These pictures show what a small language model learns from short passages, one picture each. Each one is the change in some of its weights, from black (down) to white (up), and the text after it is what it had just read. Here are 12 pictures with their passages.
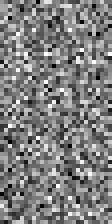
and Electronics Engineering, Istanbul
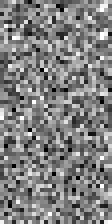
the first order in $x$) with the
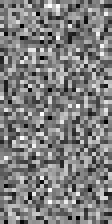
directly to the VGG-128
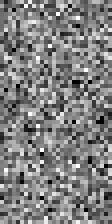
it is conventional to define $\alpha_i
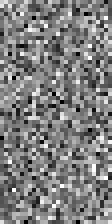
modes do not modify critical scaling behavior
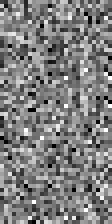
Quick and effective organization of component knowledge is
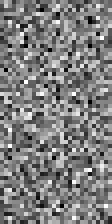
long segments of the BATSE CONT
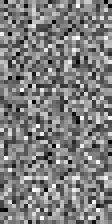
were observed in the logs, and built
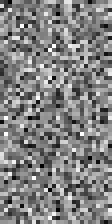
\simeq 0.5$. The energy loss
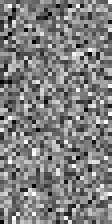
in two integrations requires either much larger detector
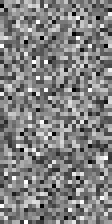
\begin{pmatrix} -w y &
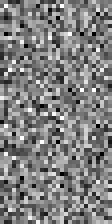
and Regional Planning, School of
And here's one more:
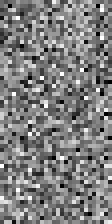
this method is suboptimal. This
